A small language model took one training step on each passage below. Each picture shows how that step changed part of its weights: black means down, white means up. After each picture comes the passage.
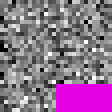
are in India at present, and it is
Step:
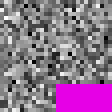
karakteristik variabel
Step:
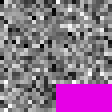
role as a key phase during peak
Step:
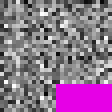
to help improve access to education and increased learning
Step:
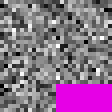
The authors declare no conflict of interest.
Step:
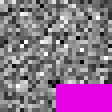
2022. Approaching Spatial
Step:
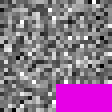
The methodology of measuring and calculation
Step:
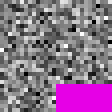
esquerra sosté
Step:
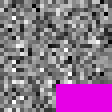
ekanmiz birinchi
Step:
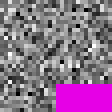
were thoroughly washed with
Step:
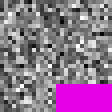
the educational activities of their children Conclusion and
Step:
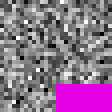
Transform In this section, we outline
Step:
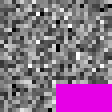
Coil type Single concentrated
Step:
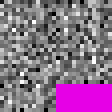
output.¹ One concept for remote operations
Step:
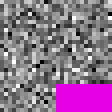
nightly prices but fewer
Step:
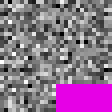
1 (electric and magnetic field
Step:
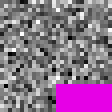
o’quvchilarning darsga
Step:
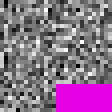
of the complex base with ammonium
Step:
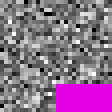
density of which was 4.4 tex
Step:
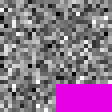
Bananas dataset and were able to
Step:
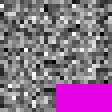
NEED AND SPECIFIC
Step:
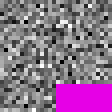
programas entre a União, Estado,
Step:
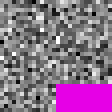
індустрії в цілому
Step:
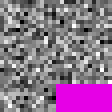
частью отложений
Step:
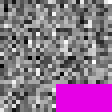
and analyzed for its cumulative savings
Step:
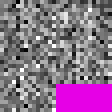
OF COLLAGEN-
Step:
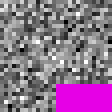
funcional. 3.2.1
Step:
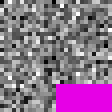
Contours of entropy generation
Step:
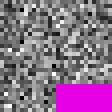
- ↳ Does the text
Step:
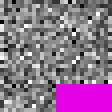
paper provides a numerical investigation of the
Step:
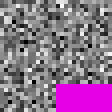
Abstract: The purpose of this study is
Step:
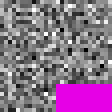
банков на заседании
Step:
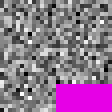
esterogen katta qon
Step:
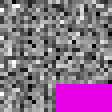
Кетский (сеянец
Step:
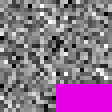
voltage was chosen to be 6
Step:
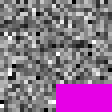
necessarie alla corretta
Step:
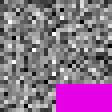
dimensions: exploration and commitment.
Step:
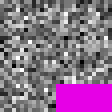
полезным для личностей,
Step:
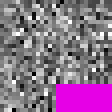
said they would never take their children out
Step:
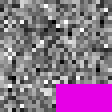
report by ANRSC (National
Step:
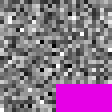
its implication on perovskite
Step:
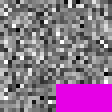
yanada rivojlantirib buy
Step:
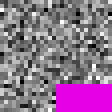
çıxış edən
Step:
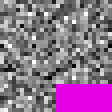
der Wunsch bestanden
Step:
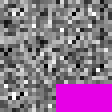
posibilidades de innovación,
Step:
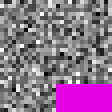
millat va xalqlarni asoratga
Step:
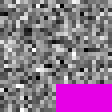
information received by individuals in leadership positions
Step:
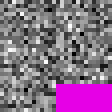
modeling, which focused on resolving
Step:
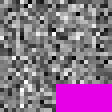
"Contesting representation:
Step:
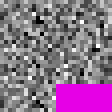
üniversitelerin genel
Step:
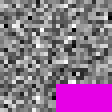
terhadap perolehan pendapatan
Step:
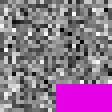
tarixgacha bo‘lgan davri”
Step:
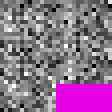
للقضاء، الدفعة
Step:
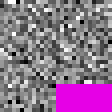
fiziologik polimorfizm
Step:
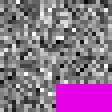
to maintain the quality of life has been identified
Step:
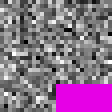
Трансформація системи
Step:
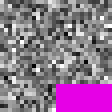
el hambre: casi 870
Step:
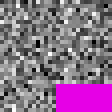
priorities in relation to the digital transformation,
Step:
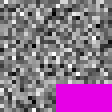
dentre os quais: limitada
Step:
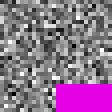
the availability of capital and raw materials
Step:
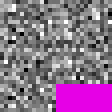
ijtimoiy hayotga tayyorlashda
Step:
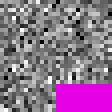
comunidades negras, virou
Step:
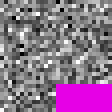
the Riemann Hypothesis
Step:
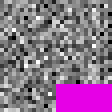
6.5 - Considerações Finais
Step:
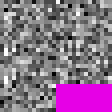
образов. Общая
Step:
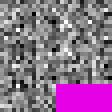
training aimed at the development of one quality of
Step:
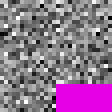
v nejazykovom
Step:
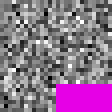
on average after addition of bread across all
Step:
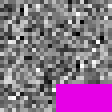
with water, - charity, - health
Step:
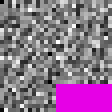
malignancy is based on both clinical features
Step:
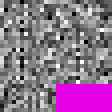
QARORLARI QABUL
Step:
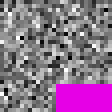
and volumes). This is explained
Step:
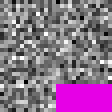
the uterine cavity and external
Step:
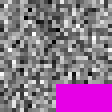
por centros de estudos devidamente
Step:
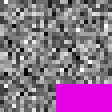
organizacional” de la carrera de
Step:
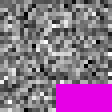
to the group can be made in an
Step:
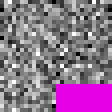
Word version and PDF
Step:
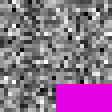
компонента галузі
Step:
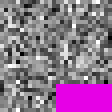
общего финансового
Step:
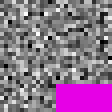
[7]. 2.2 Fabrication
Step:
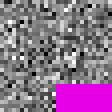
ikkinchidan ularning madaniy
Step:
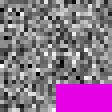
y en espacios otros:
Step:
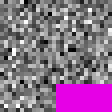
Further enquiries can be directed
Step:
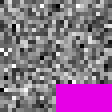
esterificação do ácido
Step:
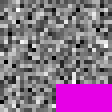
texto normativo vigente da
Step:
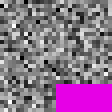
depuis le 18 Août
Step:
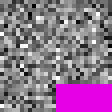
casos e óbitos segundo
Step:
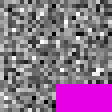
has shown that the use of broadly
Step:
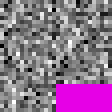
Развитие мощности
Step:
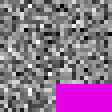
gene expression. 72.4% of
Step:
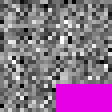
In conclusion, climate change is a global
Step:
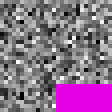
Mate - Três Barras -
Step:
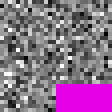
Et allora Ma questa
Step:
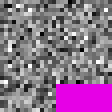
into the Greenland Sea. The
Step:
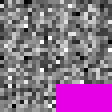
New approaches, resources and methods In what ways
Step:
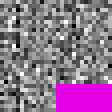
to rods of 12 mm
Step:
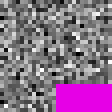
sistema Da Vinci**.
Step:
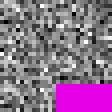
a la idea de que la producción de
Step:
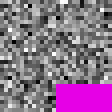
order is represented in Fig 4. Figure
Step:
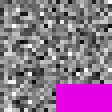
и делиться идеями,
